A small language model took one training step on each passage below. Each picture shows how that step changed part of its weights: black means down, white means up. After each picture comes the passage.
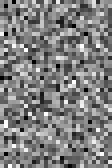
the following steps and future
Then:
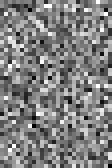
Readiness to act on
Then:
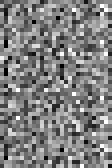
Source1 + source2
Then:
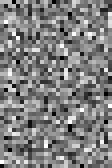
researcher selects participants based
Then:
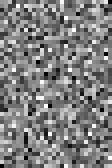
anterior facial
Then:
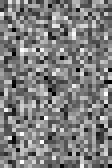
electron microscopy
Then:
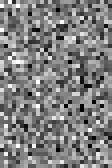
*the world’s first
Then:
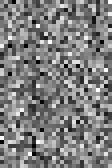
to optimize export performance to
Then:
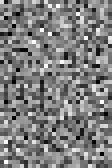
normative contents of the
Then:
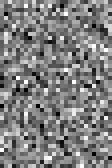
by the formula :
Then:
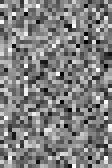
and promotes the formation
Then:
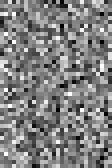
to track multiple objects
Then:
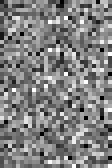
whether the concepts of
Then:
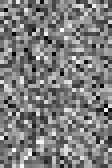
potential, contribution to personal
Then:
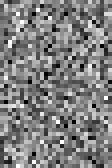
level (Ashton,
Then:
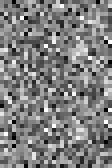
recorded several forms of
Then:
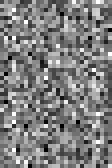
how firms market employer value
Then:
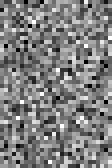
on April 09,
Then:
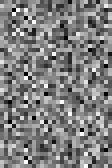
support policymakers and
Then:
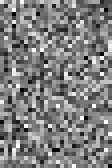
natural defence against
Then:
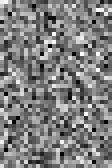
in exploiting the
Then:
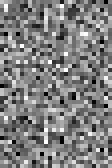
Full list of
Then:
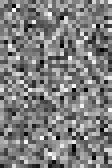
few years later the structure
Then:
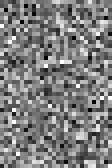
this problem by introducing
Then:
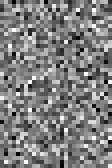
attendance register,
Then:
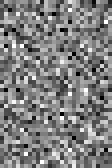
Pension Funds was
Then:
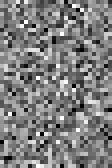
expressed by different functions
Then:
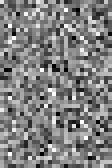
this overall time taken for
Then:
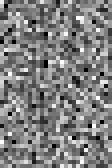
in a way, the research project
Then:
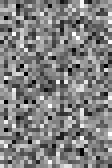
professional development, build AI
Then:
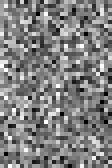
the objects and sequence
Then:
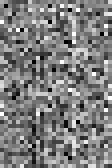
lessons, always by
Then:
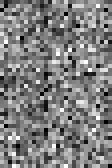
only), and Russian
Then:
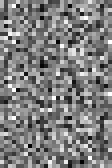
research has directly involved local
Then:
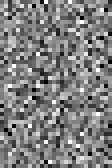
our study refers to how
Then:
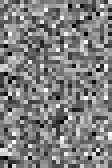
the 44 DDS due
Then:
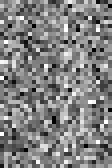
do not have significant training on the
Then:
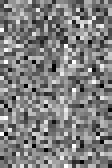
alone is not included
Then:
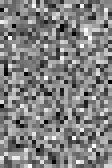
system development (case 2)
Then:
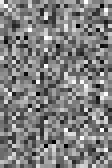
now there are known also
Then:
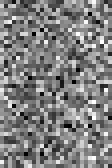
more. Users have a
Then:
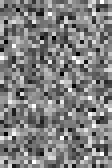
for 2-5 years,
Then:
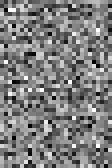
long-standing dependency
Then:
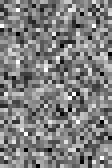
is obtained when $I =
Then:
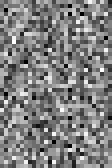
aiming to categorize
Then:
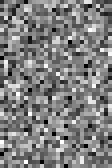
separated from the process
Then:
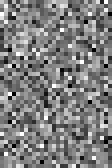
anonymity of participants.
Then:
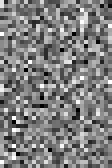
present the other in a primary
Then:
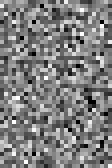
price level at the end of
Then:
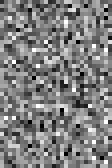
only indicated if persons have
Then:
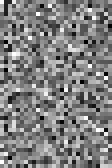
Libyan rights group
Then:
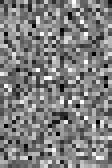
that simulate SOC
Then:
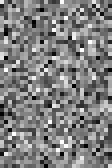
method (8), the values
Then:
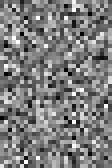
provides an initial set of
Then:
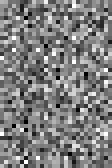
provides education with the means
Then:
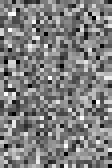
Abstract. This
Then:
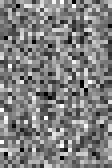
filling material removed
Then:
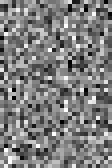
(Table 2). This finding
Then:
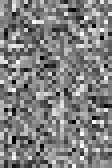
good decision-making
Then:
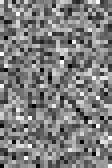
in the sliding
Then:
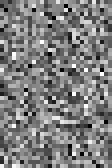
extract meaningful data related
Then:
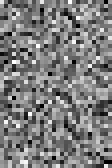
in a new class of innovative
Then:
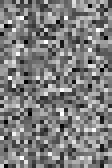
social problems by using the
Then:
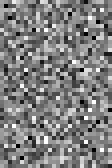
plates. The element is
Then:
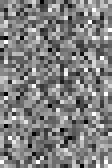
capacities and transport
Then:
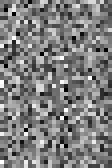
regarding how citizen
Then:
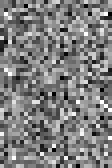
for tagging: the
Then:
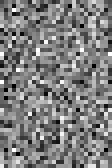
systems that can be used for
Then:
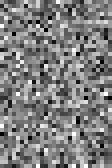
are some of the most pressing
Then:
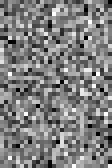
rivers due to the low
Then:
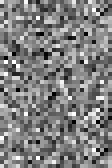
devices based on this
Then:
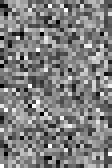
noticeable link between
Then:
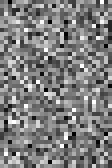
contribute to feelings of
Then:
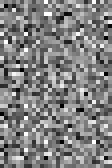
10.2 years). He et
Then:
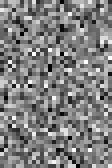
susceptible of
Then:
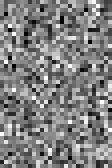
and IPR team work
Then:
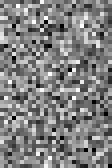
"Assessment of the
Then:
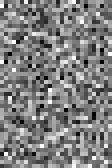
the time. In India the
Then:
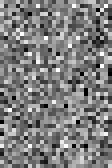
conclusions are shown in the
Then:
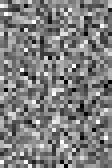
the model words of the
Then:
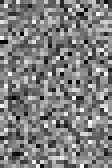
but becomes much more
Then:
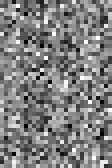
enjoy learning by using
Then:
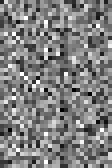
examinador usando
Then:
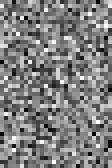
hesitate to bring
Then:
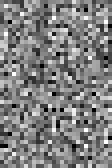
of elasticity E
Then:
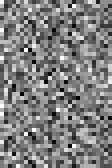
focused on the practical
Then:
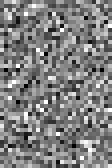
maximum dextranase
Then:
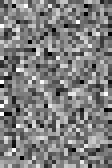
specification had been used in this
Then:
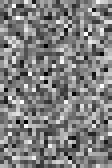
In a global survey of
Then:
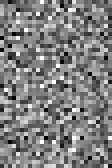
between the mathematics
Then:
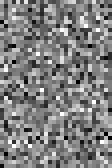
one side of a system.
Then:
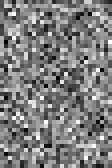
parameters are only tractable under
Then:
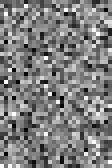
and d). The results of our
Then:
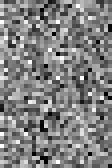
have the opportunity to
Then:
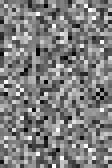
are cannot be erased
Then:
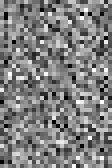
responsibility for the following: study
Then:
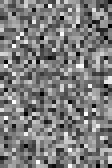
of employees who are using
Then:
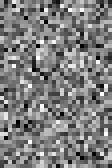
were found to be able to
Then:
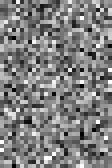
is written in the form
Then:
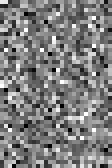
Sauro, C.
